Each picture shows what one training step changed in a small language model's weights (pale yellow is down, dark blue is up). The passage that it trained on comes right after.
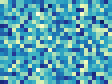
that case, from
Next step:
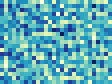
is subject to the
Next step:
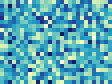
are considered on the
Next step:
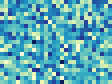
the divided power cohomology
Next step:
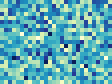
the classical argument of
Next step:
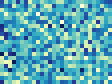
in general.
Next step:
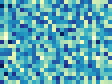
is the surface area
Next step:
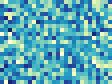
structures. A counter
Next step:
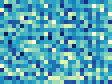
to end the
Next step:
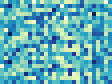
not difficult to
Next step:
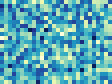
is complex transversal to
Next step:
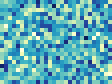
\medskip By
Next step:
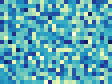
for the projections in
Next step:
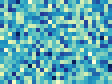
of generic fibers
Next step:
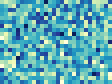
group $ {\mathfrak
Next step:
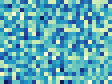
entry in the bottom
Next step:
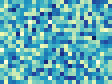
a lower bound of
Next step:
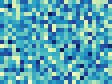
by the second equation
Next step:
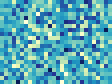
only on each compact
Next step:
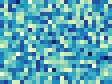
of a system of
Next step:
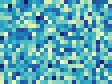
required integration error
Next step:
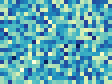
the coordinates of
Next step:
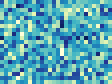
Radon transform
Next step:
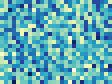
s local condition}
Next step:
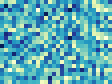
action must be locally
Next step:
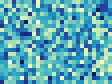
Gibbs measure,
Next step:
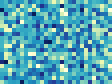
seven irreducible
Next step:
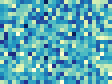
group. Let
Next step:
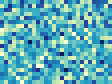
good representatives
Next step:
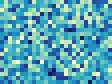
a computer; for
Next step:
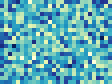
of curves or possibly
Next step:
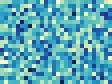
$\Theta$ contains
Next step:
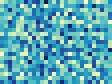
complex used to compute
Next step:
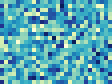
we do not address
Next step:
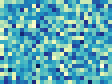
same notation of the
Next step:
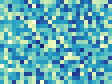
transition point of random
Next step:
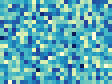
an important structure theorem
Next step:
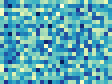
will not use
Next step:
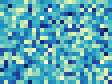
an immediate consequence.
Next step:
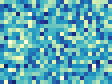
project No.
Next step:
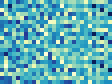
to the faces in
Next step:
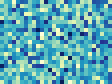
$n \leq
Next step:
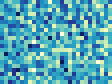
hence we may
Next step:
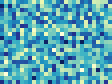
is given as follows
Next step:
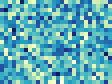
Clearly, $\delta
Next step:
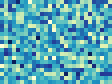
of the boundary
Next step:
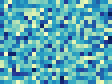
= v.dim
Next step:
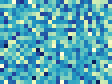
Theorem D.
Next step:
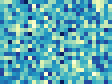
data are used to
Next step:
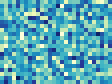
we use the standard
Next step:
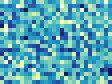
one finally. This
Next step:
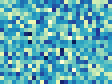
quasi-isomorphism between
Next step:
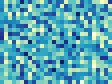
there is a
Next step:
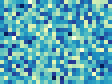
\& sample size)
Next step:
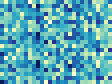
flow equation as
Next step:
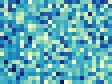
of thinking about
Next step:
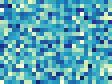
4. This would
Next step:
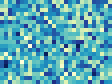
the {\em
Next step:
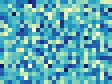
H^{*} \hookrightarrow
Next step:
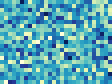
fulfilled if
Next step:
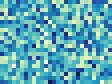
the position vector of
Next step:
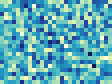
terms of a subset
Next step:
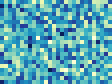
is standard by
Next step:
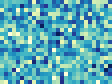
X$ such that
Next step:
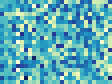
asymptotic density of
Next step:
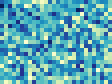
this is a
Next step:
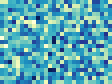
number given by
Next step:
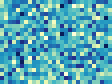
us define the function
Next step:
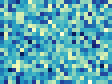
of this fact is
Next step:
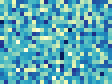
$G$ we
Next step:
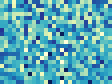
bounded in periodic
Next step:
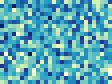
certain parameters. By
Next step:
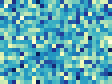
5. The same
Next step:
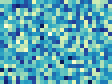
Gao provides the
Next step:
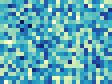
primes $\lambda$
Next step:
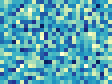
\to \Phi
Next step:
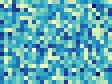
; alors,
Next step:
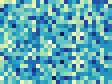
It is well known
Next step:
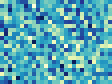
described using the following
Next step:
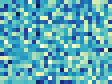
Control in Distribution
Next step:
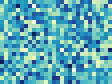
logistic map has
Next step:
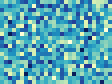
negative imaginary approach to
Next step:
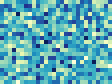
project funded
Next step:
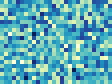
the map $A
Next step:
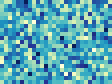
``On the conditions
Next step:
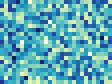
of other problems,
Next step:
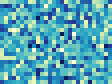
just comparing the
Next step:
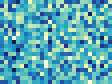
of these works it
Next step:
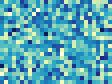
category of $\cal
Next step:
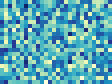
update step in
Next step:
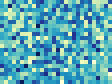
cell $A$
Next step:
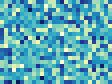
evaluate and compare the
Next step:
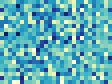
trivially $\tilde
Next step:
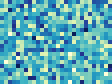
skein module
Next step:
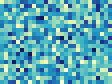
order $r$
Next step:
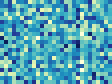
that the entire
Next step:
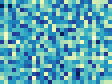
is the most
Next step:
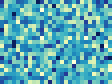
\x in
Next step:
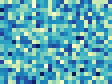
But this does not
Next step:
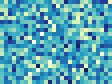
the following identity on
